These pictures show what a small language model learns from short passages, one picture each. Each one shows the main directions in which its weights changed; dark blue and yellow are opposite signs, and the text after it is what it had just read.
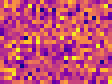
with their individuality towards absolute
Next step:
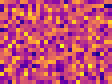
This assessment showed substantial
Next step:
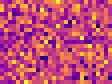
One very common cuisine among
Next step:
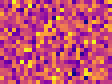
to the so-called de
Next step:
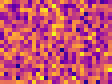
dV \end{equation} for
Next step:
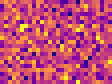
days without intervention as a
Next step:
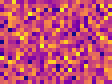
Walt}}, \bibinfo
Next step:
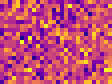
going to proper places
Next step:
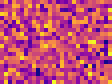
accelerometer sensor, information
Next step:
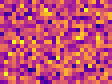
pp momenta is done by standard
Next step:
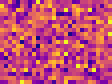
and meeting their needs at various
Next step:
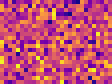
has 4 children. Then how many
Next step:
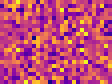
and endpoint Network Interface
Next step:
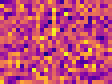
phenomenon. In terms of the
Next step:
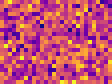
A_y$ potentials can be
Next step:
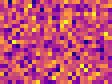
that due to effective financial resource
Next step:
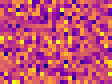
the soft limit and the power spectrum is
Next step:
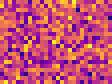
traffic patterns and consider different
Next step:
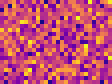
MacDonald },
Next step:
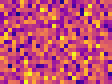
into the nebula, and the
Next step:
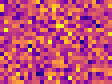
responses via their values filtered
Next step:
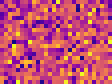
uncertainties, the differences due to
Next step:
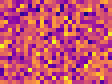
Current and upcoming
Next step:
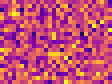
on Yoshiaki
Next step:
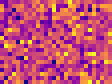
times of personal issues, problems
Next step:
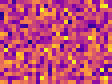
after about 100~\us. It
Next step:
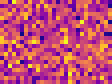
we have focused on the
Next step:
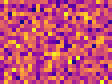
Fig. 4.** Equivalent
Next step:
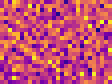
with animals. During training,
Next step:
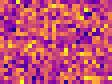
\frac{\partial u}{\partial
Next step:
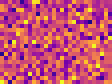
be predominant.
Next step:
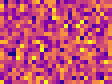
research groups who wish to
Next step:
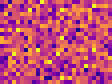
simplifying the reuse and
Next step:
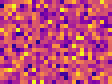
pixels after a bias
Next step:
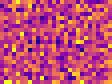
and in each carpel there are
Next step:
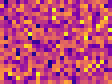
systems. Iterative design and
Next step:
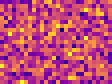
Nature. In addition, one needs
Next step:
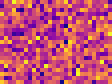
of which had been sent to the
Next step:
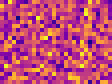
healthy male, complicated
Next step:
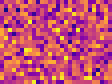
Also, z can reach
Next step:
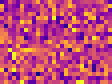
cost of funds and take
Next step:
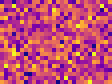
different waveforms of current, such
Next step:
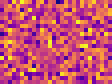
make the 14.5mm gun
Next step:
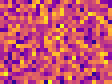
the arrested phase, for
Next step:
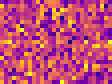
teachers and literature review. In
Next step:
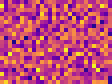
data with others minus safety
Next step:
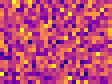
to the output load while the
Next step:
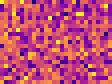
scale instrument. Table
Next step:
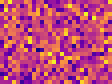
Municipality, South
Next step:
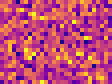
and, as a result, to take
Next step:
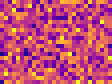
of the if statements below
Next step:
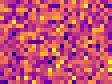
and document social, cultural,
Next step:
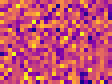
automotive parts, such as
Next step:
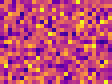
than 0.25 mm, in
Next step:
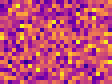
meeting the many and changing
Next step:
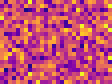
\end{figure} After
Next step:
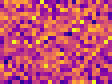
post surgery) at
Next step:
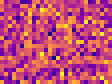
matured organization talent
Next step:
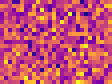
from the system entirely, as
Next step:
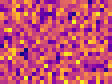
in telesnih
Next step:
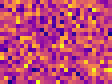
and Mattox for
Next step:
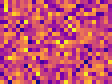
Requirements for Better
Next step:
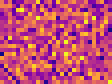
of the quark bilinears.
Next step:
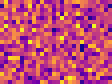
or modified ecosystems,
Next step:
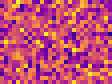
business and marketing models for
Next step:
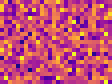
M. Saddiq,
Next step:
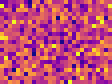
or three-dimensional reconstructions is
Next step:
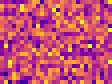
paper will include the Markdown
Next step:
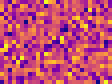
Hot Arid Region
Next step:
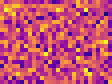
value of the scalar glueball
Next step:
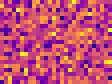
and a type of user generated content.
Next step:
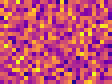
phase space formulation of mechanics.
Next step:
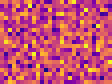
in order to assure the validity
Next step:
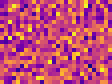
for all the terms with a lowering
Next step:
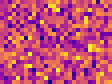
Journal of Dermatology*,
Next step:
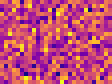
as time goes on. However,
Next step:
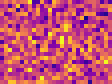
the accuracy of the results. On the
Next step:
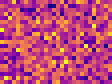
{Tsai}, \citenamefont
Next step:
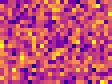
promoting vegetative
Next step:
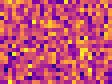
incident angle. In addition,
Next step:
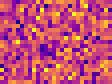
from acetone with ether and
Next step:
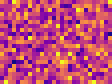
is indeed the best presented in
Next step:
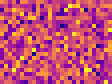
This coloured noise does not
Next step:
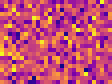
repetition of ‘s’
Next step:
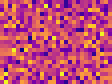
Bull. Russ.
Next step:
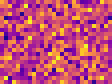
urea, uric
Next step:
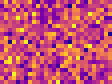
spend one-third of their
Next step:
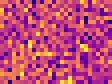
{\rm Erf}
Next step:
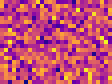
chromatic dispersion
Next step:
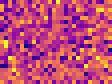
any global $U(1)$ symmetry
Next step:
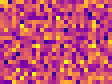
ratios >14. On the other
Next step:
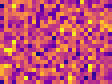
opinion pieces,
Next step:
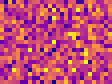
interest The authors declare no
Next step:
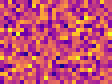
its size. Therefore, a method that
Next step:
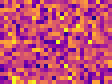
an understanding of the fake news
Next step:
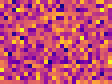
of a village. While the
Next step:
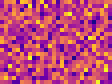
377 nm. Using the
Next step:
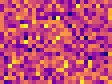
very closely related to the role
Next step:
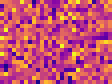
increase in the ICT Development
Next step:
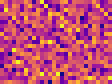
LLG mechanism largely determines
